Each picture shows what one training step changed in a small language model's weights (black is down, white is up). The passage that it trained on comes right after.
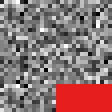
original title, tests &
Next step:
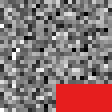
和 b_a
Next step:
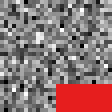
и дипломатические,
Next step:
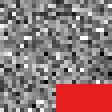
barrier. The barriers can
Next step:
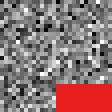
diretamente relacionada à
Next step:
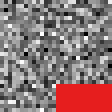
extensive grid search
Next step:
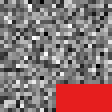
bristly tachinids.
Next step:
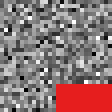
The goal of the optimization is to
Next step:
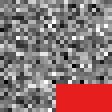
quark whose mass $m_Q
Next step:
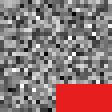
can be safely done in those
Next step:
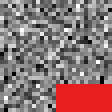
{Y.}~\bibnamefont {Li}},
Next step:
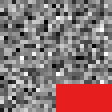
r) \evec_\theta
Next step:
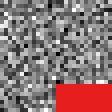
algorithm and its associated weights.
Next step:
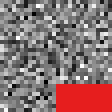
implement this algorithm. Integrated on
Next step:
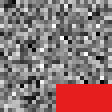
have few parameters to tune,
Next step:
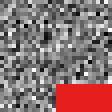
sector agroalimentario del
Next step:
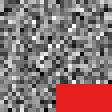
constraints on a plot with axis
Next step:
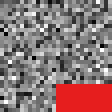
component of cosmic rays (see
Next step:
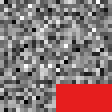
with dichloromethane.
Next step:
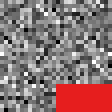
with chronic LBP.
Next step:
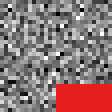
three electrodes was determined (Table
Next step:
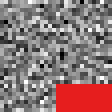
dissemination of articles they
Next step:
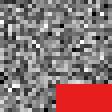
apresentarem menor
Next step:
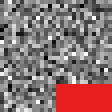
de los niños de 3 a
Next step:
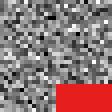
third parties (especially
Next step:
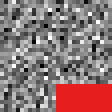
mouvements courts termes
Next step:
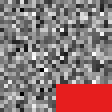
amplitude of the processes depicted
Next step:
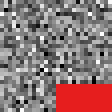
covered in this review.
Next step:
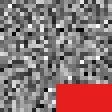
step-size obtained using a line
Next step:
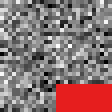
одатий оддий
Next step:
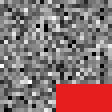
an equality constraint like ${\tt
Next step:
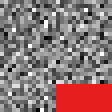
inert resin. In order to
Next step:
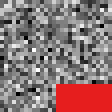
и для бериллия
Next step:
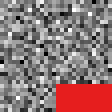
students. Many of the students were in
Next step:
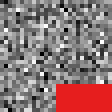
size decreased, the degree of
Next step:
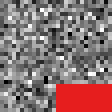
un point de départ vers
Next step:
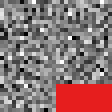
permutation invariant
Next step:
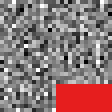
NRLs for national
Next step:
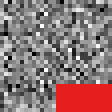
region, such as the nature of
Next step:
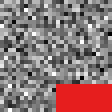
diseases early to take appropriate
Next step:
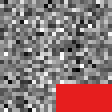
cellular opsonisation (the
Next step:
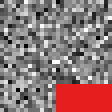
parameter region denoted by red rings
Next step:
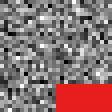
проблема розвитку аудіювання
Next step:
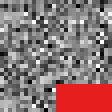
in fact, the perpetrator
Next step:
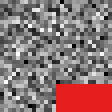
moyillik yuqori
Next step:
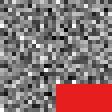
teach astronomy as a
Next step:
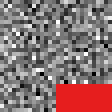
dos grupos: *niños
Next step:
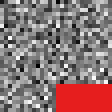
area under the curve or the maximum
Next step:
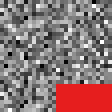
on the industry. However, the
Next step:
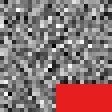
problem into a fitting problem, one
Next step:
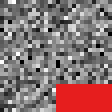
Pasal 36 ayat
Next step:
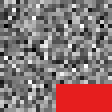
lado, por escopo,
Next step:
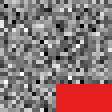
of workshops and joint
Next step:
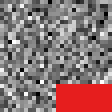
Hund exchange, forming a
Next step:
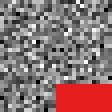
can be used to complement these
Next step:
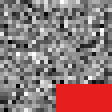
shop after-hours, when the
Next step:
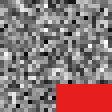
сельского хозяйства
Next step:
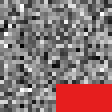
контроле популяции
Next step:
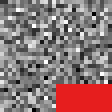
frequency, keeping them in a local
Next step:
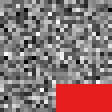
ao revendedor. Os
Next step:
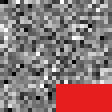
broad similarities with
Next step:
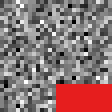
las que más se destacan
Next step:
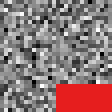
S1.3), for all ten
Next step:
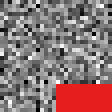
hydroxide to give
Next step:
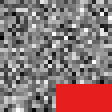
post-mining heaps.
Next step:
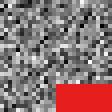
a general framework for the solution of
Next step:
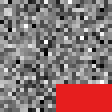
in the Niger Delta region of
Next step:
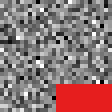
applications. In industry, the
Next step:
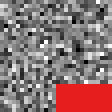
variation of $\lambda$ may therefore
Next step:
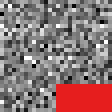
focus on compiling spatial expressions
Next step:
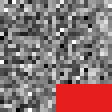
ahamiyat kasb
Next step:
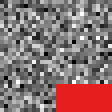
de altos antes de la
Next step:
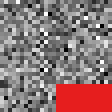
Out of this, the first page
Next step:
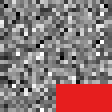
of the inclusive analysis is plotted
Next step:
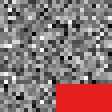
the control function $ \widehat
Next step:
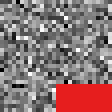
apparatus in KBr
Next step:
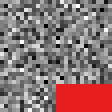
AIR Abstract. In this
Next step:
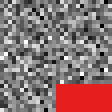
PAGES ISSN:
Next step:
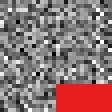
one potential, we find that the associated
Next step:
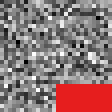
wastewater from a population of
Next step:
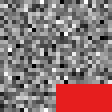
receptors on endothelial
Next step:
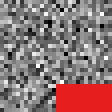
nuclear spins which generate the
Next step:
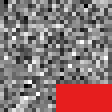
is proposed as a necessary dynamic
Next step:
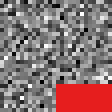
cessation d'activité
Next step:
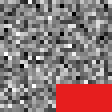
horizontal communication are, among
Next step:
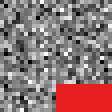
of $\ell$ can be raised
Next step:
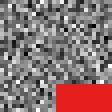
has no knowledge of the keys used to
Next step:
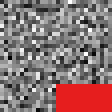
de não ser necessário ter a
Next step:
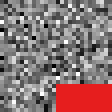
comprehension score of
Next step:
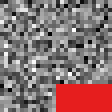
цими термінами та
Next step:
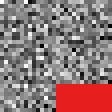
non-financial resources. In order
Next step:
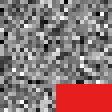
between the engraving and the
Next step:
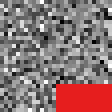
saya buat mengatasi
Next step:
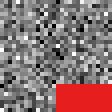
this analysis, the effective PSF model
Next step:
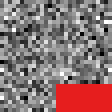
Clay та A. Wessal
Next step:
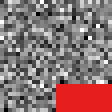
with increasing energy, ranging from
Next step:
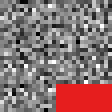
\label{Sec:D} It
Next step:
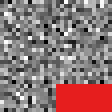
plant protein trend has
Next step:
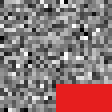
by 2025. It has formed a
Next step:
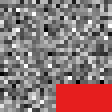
which was considerably over 24 hours,
